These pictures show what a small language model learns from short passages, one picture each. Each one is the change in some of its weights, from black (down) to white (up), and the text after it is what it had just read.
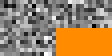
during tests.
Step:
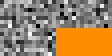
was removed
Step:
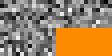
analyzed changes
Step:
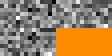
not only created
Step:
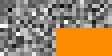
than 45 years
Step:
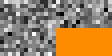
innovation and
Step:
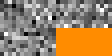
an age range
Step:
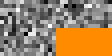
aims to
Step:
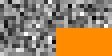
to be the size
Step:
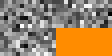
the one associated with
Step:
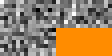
concept, the
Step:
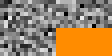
an open loop
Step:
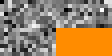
implication on
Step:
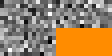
that works to
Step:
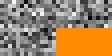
in tensile
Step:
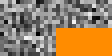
export your
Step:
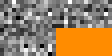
is a fact.
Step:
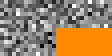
case to control
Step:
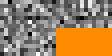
distribution of the
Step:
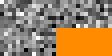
the borders
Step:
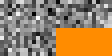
China is
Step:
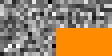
nature of
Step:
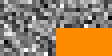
clear and
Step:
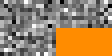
levels, both of
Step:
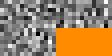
which has the following
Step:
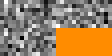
tools useful
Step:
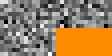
interventions to
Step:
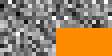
using Response
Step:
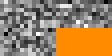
relative concentration
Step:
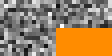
score and
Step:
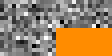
to use any
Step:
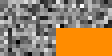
in the experimental
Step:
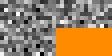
frequency of use
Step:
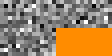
of Dye
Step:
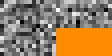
M) and
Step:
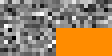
in dorsal
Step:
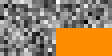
genes in
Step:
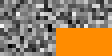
ranged from
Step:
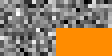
We aimed to
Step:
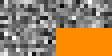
of the gas
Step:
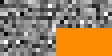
demonstrate that
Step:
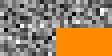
the severity,
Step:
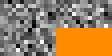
Data Fusion
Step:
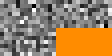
n great
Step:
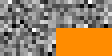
students in so many
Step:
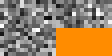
yield as that
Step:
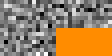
but the cost of
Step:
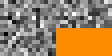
probably due
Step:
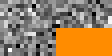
Cover or
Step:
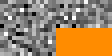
reaches the
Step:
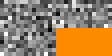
on different technical
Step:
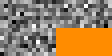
energy from its
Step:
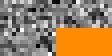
is allowed to
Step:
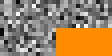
the department
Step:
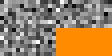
research interests
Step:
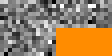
processing must be
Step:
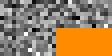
region. For example
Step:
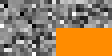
and Prostate
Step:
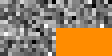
system model is developed
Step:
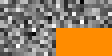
computational part of
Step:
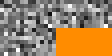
This study used a
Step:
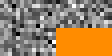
been persistent
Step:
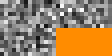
much solar
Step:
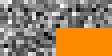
and school resource
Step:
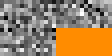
a solution to
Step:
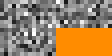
to improve the
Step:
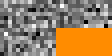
is a good
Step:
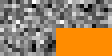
in Pile 1
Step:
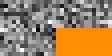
physical complications
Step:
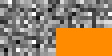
social and cultural
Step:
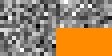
at the start
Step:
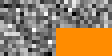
same as for
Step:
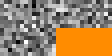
Per Head
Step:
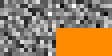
that approach.
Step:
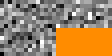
KCl solution
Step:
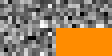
large increases in
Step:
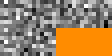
primarily from
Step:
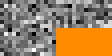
should not be
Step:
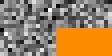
parameter of
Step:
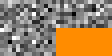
and intuitive
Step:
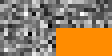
regions of the
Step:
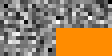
method. The
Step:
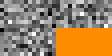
to study the
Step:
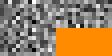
formed by
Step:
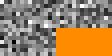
plane, with
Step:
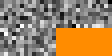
the last
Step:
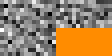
main reasons
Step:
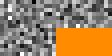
the Schur
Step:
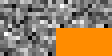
does not enhance
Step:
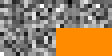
average length of
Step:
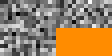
close to the
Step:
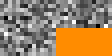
a source for
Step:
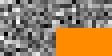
make students' learning
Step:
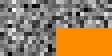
set out in the
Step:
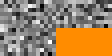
in the setting
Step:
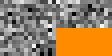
also relies on
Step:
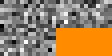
Report on
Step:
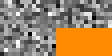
department of
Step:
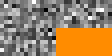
Thus, this
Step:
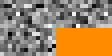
the capture
